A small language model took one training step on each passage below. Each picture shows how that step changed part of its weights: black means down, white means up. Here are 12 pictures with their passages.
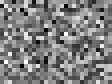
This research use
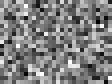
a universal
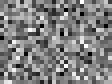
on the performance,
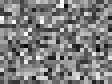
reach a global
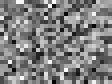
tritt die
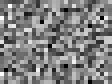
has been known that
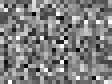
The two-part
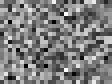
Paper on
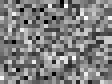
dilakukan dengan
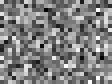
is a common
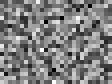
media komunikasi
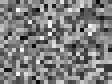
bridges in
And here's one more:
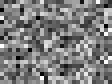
включает в
